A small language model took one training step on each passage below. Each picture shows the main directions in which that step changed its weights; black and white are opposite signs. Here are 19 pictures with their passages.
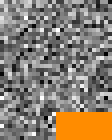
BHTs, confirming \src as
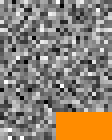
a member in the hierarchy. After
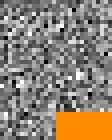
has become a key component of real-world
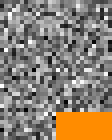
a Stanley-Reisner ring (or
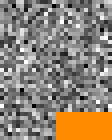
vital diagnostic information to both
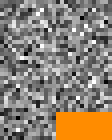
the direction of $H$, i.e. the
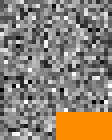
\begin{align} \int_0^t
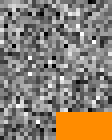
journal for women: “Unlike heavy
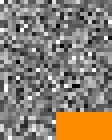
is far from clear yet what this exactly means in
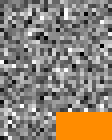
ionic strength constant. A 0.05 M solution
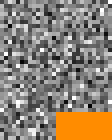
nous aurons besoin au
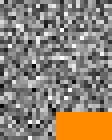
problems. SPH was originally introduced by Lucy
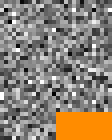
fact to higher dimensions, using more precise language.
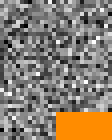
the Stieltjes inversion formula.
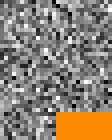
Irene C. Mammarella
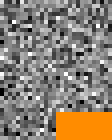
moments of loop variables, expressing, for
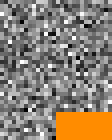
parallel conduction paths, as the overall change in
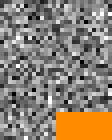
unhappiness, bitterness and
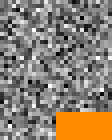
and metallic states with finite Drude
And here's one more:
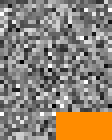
weakly compact convex subsets of Banach
